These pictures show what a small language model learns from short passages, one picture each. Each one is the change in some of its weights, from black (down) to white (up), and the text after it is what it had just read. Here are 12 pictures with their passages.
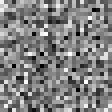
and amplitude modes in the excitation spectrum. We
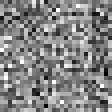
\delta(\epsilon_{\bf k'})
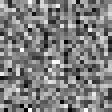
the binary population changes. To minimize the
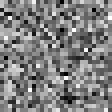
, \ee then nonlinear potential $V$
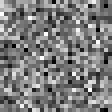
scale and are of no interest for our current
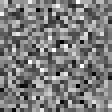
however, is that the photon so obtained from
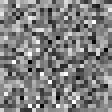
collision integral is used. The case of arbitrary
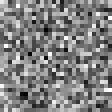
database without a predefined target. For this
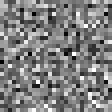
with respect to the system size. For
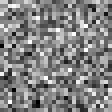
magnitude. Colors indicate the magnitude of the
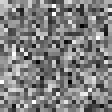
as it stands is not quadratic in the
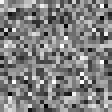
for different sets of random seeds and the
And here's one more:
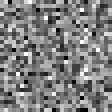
one would just have to learn some quantum field
